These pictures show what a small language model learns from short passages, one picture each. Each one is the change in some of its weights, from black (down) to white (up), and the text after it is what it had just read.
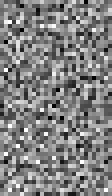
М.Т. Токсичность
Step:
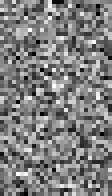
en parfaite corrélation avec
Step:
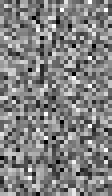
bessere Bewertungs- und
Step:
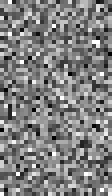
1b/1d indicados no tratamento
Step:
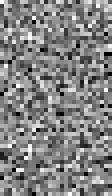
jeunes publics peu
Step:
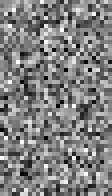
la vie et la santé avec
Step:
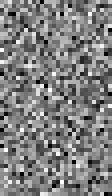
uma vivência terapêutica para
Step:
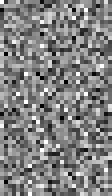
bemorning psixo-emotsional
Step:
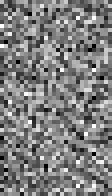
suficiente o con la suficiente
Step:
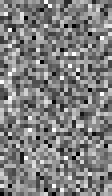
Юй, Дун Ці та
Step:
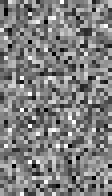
axborotni barchamiz tarqat
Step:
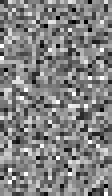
proses belajar mengajar.
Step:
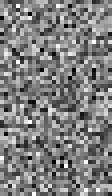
tashkil etish (ushbu jarayonda tarbiyaviy
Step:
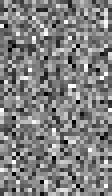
чораси битта:
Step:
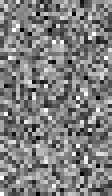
а также сельскохозяйственные
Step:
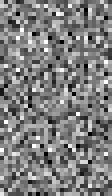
побудить того начать
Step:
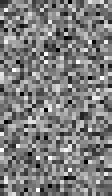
Designated lead person for this
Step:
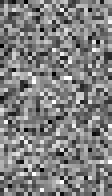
рівень ризиків, що
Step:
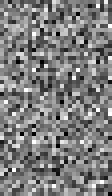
este complejo podría estar
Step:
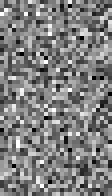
nas células malignas,
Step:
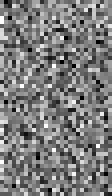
жабрланиш эҳтимоли
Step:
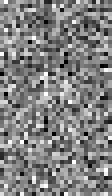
güreşçilerin toplumun
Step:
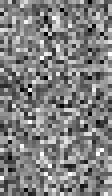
bugungi kunda dunyo ta’lim tizimida
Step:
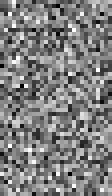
subsuperficiais. Os valores de
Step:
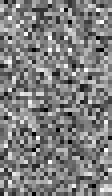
necesidades que vayan surgiendo en
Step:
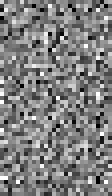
случае, китайские
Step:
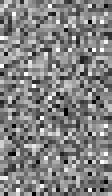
This article analyzes the national identity
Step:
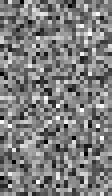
infrastructure scientifique ou
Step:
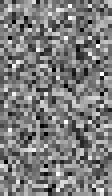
des écoles doctorales. 1
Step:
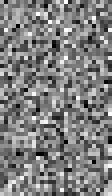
Дискретизация среды
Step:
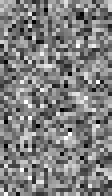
tomografiyasi (KT) va
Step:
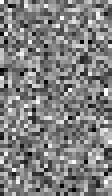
past o'quvchi xotirasida ham
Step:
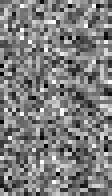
Fonte: Kuorinka
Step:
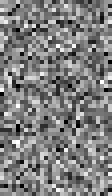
Sad, Srbija ⁵
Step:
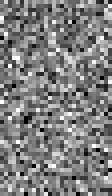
внезапность возникновения
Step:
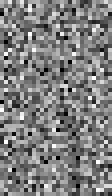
metod, ekologik bilim. Hozirgi davrda
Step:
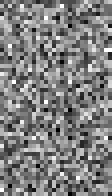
повторной экспертизы.
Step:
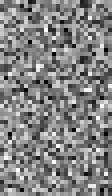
dinero de los privados, en su
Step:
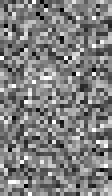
„ungedüngt“) und
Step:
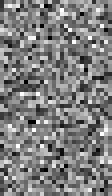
aplicación compete a la
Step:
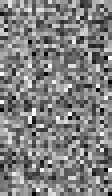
qilishlari talab qilinadi. O'yin
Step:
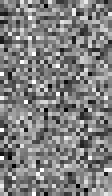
muvofiqligi va talab darajasida tashkil
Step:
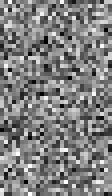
and Muslim culture // journal
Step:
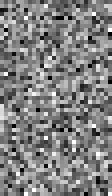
цели и преимущества,
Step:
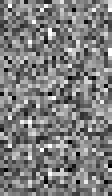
constructive fără
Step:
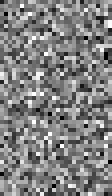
novel therapeutics for acute
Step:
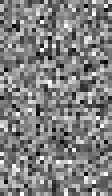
sovuq urgan va zarbadan
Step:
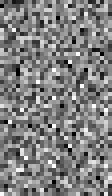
қарши туриш ва ҳар
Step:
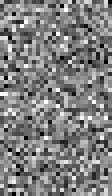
del artefacto. Un año
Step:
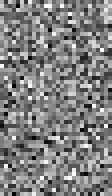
in stereotyper
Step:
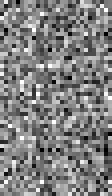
bu esa aksiyalarning mavjud miqdorini
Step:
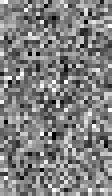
дистанційного навчання як
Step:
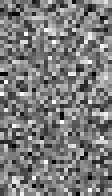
como la principal estructura económica de
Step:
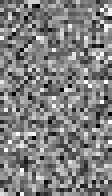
platsenta gormonlarining ishlab
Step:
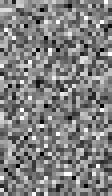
It has been established that
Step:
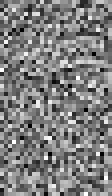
من خلال شبكة
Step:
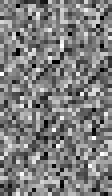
Tasviriy san’at va
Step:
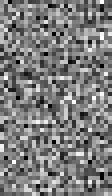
охорони пам'яток
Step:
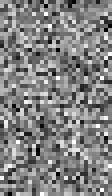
study focuses on the
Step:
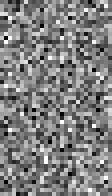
bo'yicha dunyoda reytingi
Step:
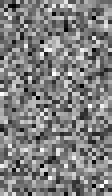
por déficits em capacidades
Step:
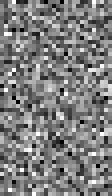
partenaires locaux
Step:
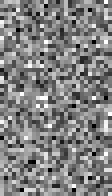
saúde, bem como discutir estratégias
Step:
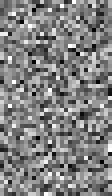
Ismagilova F.S. –
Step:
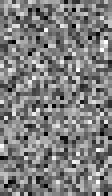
*Вестник Самарской
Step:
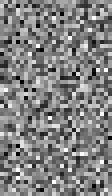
“Ўзбекистон Республикаси халқ
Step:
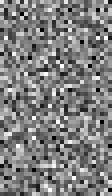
samaradorligi (Effectiveness of
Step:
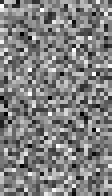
saúde física, o óleo
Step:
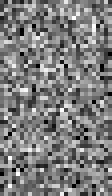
rhétorique ouverte qui est
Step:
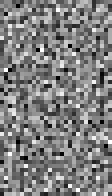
В. Кривошеев
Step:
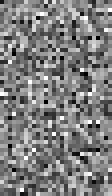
do Estado do Amazonas,
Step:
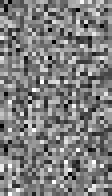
kechirmoqda. Virtual
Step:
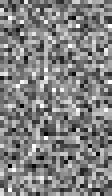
Meditsinskiy almanakh,
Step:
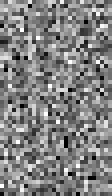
yondashish va uni tadqiq etish muhimligidan
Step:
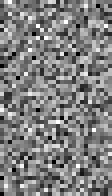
юқори фоизда
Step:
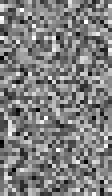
в условиях сухого и
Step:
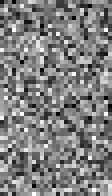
local de energia renovável 0
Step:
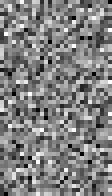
resultados que mejoren su calidad de vida
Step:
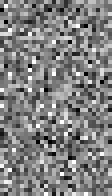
geschreven. Behandeld
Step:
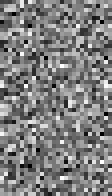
family, and in 1553
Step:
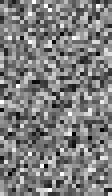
были двести казней,
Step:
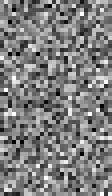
situation). В данном случае
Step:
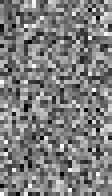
до недавней поры
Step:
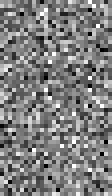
the world. The birth rate
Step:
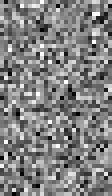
ekologik vakolatxonalar va tushunchalarni
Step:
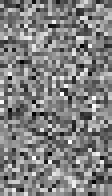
do pensamento político, social e
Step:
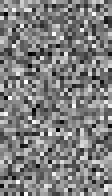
12 orqali parrak 8 markaziga keladi va
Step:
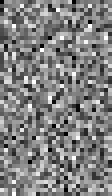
Botanical Garden,
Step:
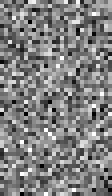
tokoh dan sesepuh yang
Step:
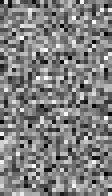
unit volume in the gas,
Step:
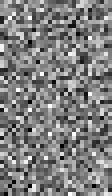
тартибсизликлар ва бир
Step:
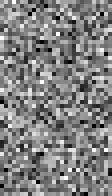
caráter qualitativo. A busca
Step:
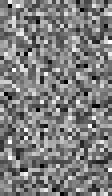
у музично-педагогічній
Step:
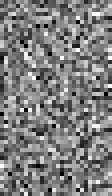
важливим елементом
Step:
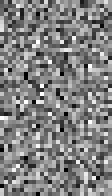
Вони рекомендують
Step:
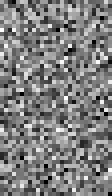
dan Russel (dikutip
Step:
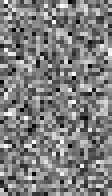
medidas de fabricação
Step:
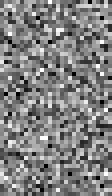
und Rezensionen – Avis et
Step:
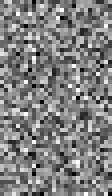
изучены геологические и
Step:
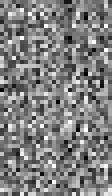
қарши курашиш ва
